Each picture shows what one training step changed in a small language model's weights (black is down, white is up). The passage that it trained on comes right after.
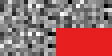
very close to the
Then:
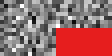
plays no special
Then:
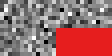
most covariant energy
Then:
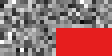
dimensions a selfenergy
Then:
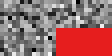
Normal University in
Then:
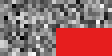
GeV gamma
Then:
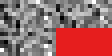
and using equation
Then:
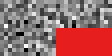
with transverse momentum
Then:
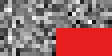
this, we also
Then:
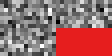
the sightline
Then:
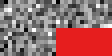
it remains linearly
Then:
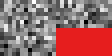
defined and finite.
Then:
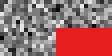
achieve the
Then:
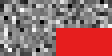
order parameter ${\bf
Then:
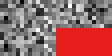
and Z.
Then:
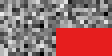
a projective space
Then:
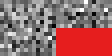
are not equivalent since
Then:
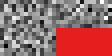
time constraints,
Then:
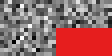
condition, we get
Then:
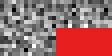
production cross section
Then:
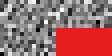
everywhere apart
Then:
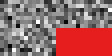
follows: let
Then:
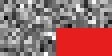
$$ in view of
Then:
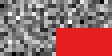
to the strong maximum
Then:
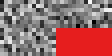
arguments at an
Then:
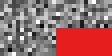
As an example,
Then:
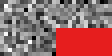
domain. \
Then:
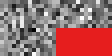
The AIA
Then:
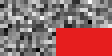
the correct decay
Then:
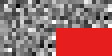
Therefore, among the
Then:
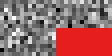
two possible value of
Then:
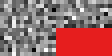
start with a proof
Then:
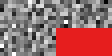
not offered
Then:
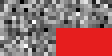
stress tensor \[
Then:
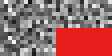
present algorithm is
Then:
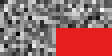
geometric and topological
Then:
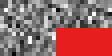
by light curves of
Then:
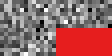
interfaces. For
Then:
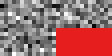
to address the
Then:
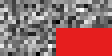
$w$ is
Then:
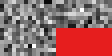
task and propose
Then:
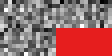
by \beq
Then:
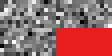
such as how different
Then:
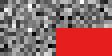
there is no
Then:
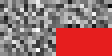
in which the
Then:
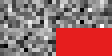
is defined in
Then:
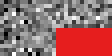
the CDW
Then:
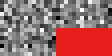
analyses require
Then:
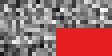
Here and in the
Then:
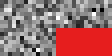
this way the
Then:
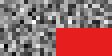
lower branch,
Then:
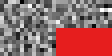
electrical charge with
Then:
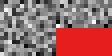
Proposition 2 on
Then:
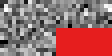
sense of this formula
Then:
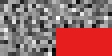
maximum $P$
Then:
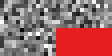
coupling constants
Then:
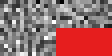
Finally, it should
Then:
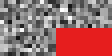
trace inequality:
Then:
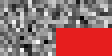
The average energy
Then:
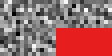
space of scalar
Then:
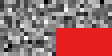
algorithm provides then a
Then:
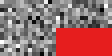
awareness of
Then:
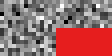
quotient map
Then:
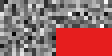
high types remain in
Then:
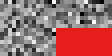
that the resulting classical
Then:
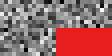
-- Put
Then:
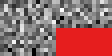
These results are in
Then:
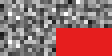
of the method to
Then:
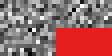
the temperature,
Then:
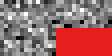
\text{ are
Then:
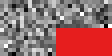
The location
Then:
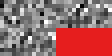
limit point of
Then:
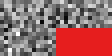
are nice
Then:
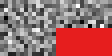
in the set
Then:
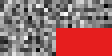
available to use
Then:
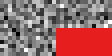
is represented by
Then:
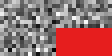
a morphism
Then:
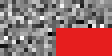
the set in
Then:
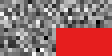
vertex, {\it
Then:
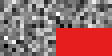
starts in the
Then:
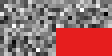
do not necessarily
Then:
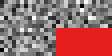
power supplies will
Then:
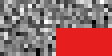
distributions to pointwise
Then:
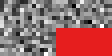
potential for zero applied
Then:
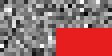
this choice is the
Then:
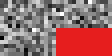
by an even multiple
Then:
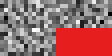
in the radio
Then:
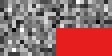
we can consider the
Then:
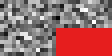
the the exponential decay
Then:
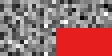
for the pairing
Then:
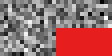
is the contravariant
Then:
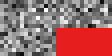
Using the
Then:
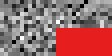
LAT range,
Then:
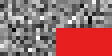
the three-dimensional
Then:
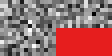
*b* and
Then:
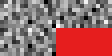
jet structure and
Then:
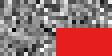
expect that an
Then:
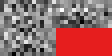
time points before
